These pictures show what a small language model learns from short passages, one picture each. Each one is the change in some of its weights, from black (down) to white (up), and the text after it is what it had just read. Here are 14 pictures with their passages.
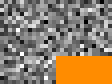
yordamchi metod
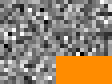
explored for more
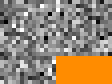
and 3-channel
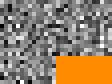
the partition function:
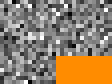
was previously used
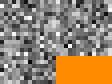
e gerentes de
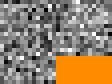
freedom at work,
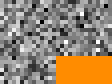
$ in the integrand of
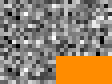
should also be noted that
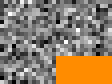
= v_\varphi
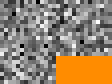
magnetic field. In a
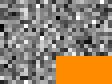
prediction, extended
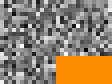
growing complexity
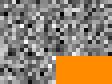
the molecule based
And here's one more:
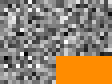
pada tanggal
